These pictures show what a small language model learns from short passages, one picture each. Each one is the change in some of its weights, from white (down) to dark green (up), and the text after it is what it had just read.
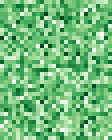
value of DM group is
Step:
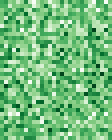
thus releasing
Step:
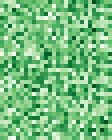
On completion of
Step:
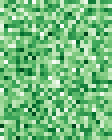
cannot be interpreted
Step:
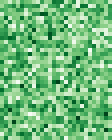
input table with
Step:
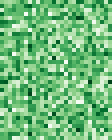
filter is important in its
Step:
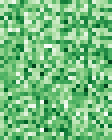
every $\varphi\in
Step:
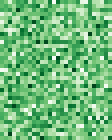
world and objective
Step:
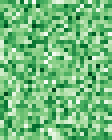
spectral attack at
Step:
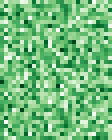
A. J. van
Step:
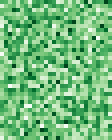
a magnetized
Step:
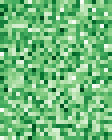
scattering contribution
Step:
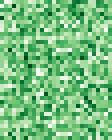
gives back the
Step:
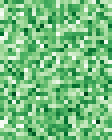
$I$ bands
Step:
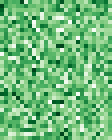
evolutionary relation with
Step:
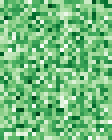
and SEP events
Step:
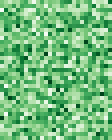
presence of topological
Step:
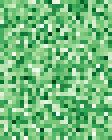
is well-known
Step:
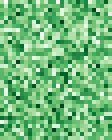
$y \not \in
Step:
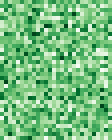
(right). One
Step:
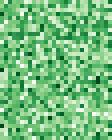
of the field. The
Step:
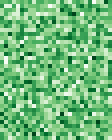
of Canada,
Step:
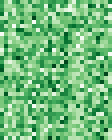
Foundation under
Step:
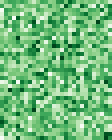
for Materials
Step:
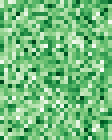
provides employment
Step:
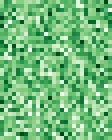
industries. there
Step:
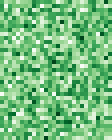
South Korea
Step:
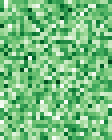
in the YAML
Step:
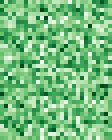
research topic. The
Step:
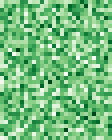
which is calculated as
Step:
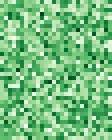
the element $\pi'
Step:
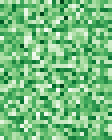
in the graph are first
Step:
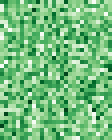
order to solve this equation
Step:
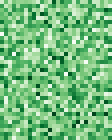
observed in the measurements is
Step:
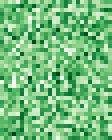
this period. In the
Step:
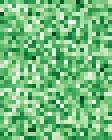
are already many
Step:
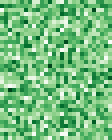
three holomorphic
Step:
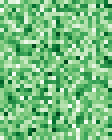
$X'$ has only
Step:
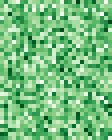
was connected to all
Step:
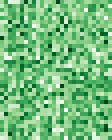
figure 1, the
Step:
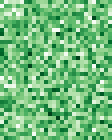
represent spurious
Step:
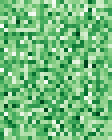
on data sharing.
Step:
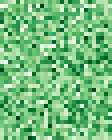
in Colombia
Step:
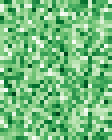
zero variables. \par
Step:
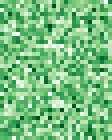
renormalization condition.
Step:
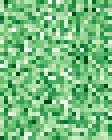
$\omega$ is a
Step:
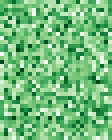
filling factor is
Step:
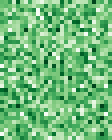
Lie (point)
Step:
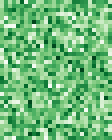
\sigma_y -
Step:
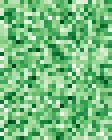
\ {\rm for \ all
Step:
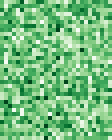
feature of Korea's
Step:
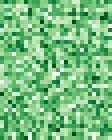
the ``correct''
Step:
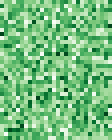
estimator $\hat{
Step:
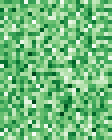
suppression of ${\cal
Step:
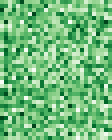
arising from the complex
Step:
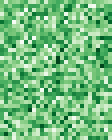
and standard cell
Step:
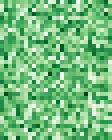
most divergences between
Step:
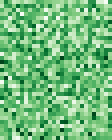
the terminology from
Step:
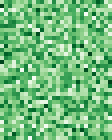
in orthodontics
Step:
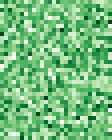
lattice with the spacing
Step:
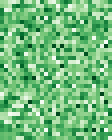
there are many, equally
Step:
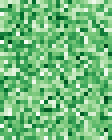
length 1.5T
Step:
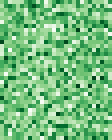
(Figure 7). This
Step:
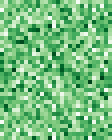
denote \textit{the
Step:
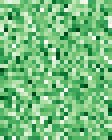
distinct $i$
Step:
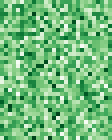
of existing work,
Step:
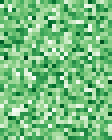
the opposite
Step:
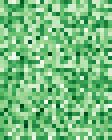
all the states with
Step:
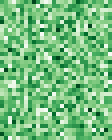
In other words, in
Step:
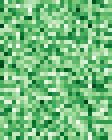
workload variations
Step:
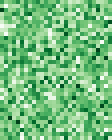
as a special case of
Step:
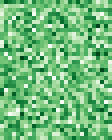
infection that lasts
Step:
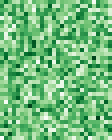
were introduced to the
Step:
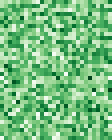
in the $\alpha$
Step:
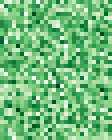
velocity changes
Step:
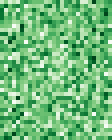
frequency terms do not have
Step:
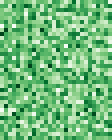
is defined by the associated
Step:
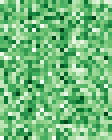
mindset of the
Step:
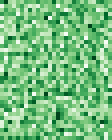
is crucially
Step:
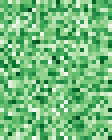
performance than the sample
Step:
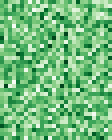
direction to the defect
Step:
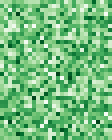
permutation $p
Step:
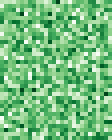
the most work. From
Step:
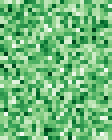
[6] have presented
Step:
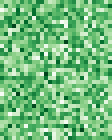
effectiveness and
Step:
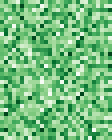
to implement product
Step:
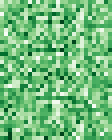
concerns in EU
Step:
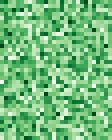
occupies the right
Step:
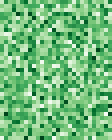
It was shown that the graph
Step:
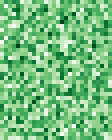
SPs for the
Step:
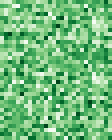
from international sources
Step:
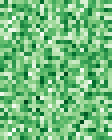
we would like to
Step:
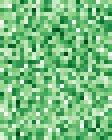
of merit we are
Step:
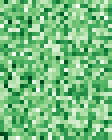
more variable and therefore
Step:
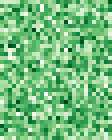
number of possible $\epsilon $
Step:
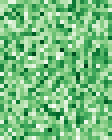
on $H$ to
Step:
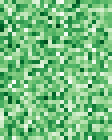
received in these
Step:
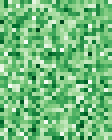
N Institutional
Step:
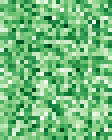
\end{figure} Figure
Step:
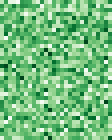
only as a basic
